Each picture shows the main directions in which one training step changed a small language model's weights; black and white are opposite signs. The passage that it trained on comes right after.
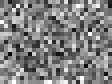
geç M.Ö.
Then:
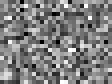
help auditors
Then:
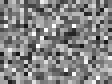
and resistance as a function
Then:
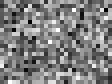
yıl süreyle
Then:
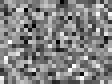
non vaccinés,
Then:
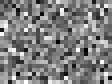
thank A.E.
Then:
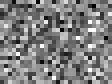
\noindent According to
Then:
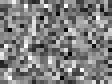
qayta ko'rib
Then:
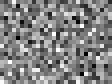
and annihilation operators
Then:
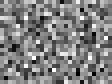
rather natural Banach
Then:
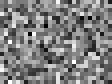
7: Effect of temperature
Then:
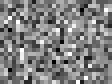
дефектами та
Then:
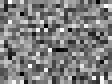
figures illustrating the
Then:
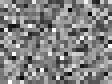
that its origin is most
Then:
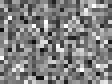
Hilbert space of the
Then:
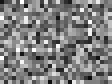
of infected $I_{\rm
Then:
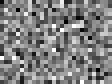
institucionais. Em
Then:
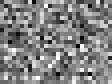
the fragmentation function of
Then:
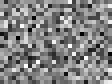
turli yechimga
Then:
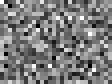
of Academic Research,
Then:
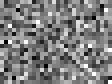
were chosen to give
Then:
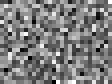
holda turli xil
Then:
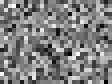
5 procent van alle
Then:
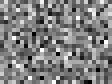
to a conformally improved
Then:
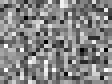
case can aid analogical
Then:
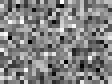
cumplimiento de la
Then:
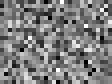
the photoelectric
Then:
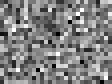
interaction terms responsible for the
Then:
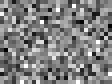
Sá e Arézio
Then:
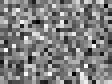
em consideração, também, que
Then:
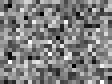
Al Ibna'aa
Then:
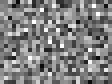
enables direct integration with
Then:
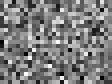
and its maximum comes from the
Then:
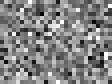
di gaungkan bukan
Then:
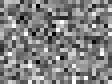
the values \be \tilde
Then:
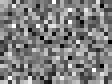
the smallest scales and
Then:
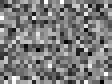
oracle of the algorithm,
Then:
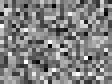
a threshold valence
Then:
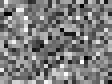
Mitglieder der
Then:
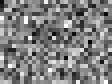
shape of the distribution function respect
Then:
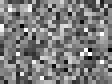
the leading order ${\cal
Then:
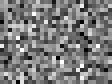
parameter space of ${\kappa}$ for
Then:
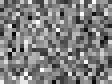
already sufficient to
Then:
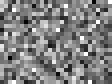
of this paper is structured as
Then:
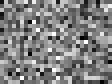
при норме высева
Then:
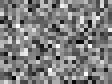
validity of the relation of
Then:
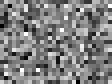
dióptrica para a
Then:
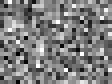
+ sin^2\theta
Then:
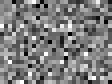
each color channel with the
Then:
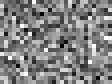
de imágenes como
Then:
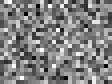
untuk melihat
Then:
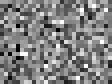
dotted lines represents
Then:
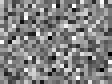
posterior retorno al
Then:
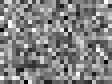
и надёжная
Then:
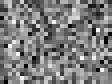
des décisions collectives
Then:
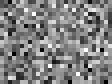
If the atom is placed in
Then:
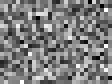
course, the role
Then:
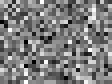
a proven MR is
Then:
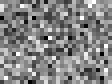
power and speed performance, the
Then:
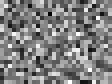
crystal that is
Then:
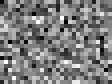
ages of the young
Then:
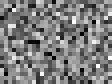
that the eigenvalue problem has
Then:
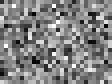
da Lei Federal
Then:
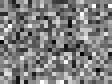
has \begin{align*}
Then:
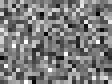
faixa etária e
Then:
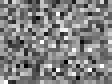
manner. Quantitative
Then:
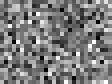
been conducted on the stability
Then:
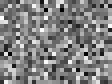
and configuration relative to local
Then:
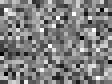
and electrochemical
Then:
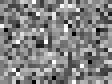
начала свою
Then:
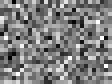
and X-ray-induced
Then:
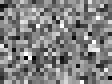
Rydberg blockade and
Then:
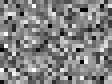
therefore defines observers for
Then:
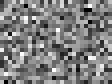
of any analysis results (time
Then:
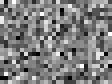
produjo los menores
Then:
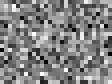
In general we favor the
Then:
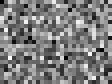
energy of the event can be
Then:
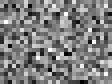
shows the different metrics that
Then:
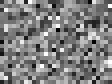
em diferentes esferas,
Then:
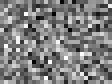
the telecommunications
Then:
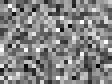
subtlety of our analysis
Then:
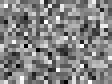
and at the same time the
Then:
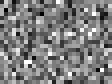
que es carne de mi
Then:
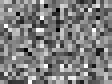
stellar masses and consequently
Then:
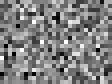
vertical sections of the
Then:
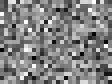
previous definition. We have
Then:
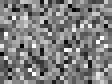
on the interface. These
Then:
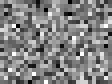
coldest month, temperature
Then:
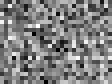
a qualidade dos estudos como
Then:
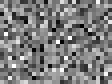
input vectors from the
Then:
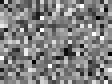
limited insight into optimal
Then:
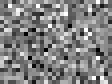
factors influencing the
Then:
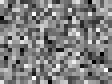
of that period. Bursa
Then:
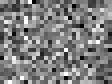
first three simulation studies. The first
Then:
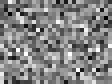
MEM procedure in terms of
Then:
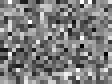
стало ношение
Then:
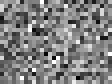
and other quality parameters of
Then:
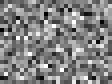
Forces and the Stock
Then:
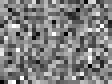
mapa¹ de distribución
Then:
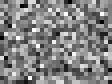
2 KALIMANTA
